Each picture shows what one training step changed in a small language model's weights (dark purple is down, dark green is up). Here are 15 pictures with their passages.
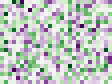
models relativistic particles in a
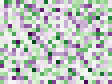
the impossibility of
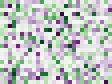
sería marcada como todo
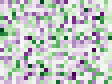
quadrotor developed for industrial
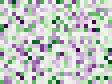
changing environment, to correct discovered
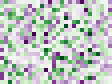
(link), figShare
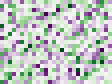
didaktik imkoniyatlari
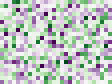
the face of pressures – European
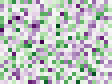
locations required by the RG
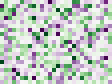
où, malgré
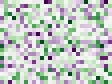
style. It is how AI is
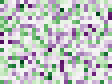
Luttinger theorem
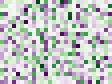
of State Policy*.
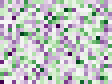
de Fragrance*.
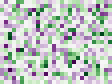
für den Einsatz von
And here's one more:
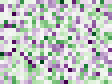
the case, but instead a different
